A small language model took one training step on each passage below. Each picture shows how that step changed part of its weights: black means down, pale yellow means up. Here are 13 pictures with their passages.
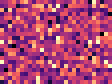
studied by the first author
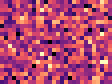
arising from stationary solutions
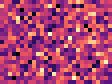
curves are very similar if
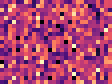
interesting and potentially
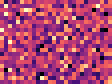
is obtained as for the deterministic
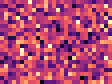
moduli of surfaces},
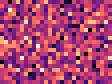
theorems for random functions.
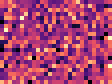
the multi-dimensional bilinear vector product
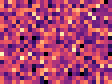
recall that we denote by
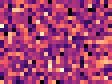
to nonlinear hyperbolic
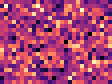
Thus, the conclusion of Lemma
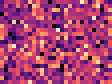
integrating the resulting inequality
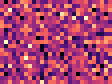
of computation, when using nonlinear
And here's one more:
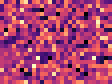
there exists an embedding
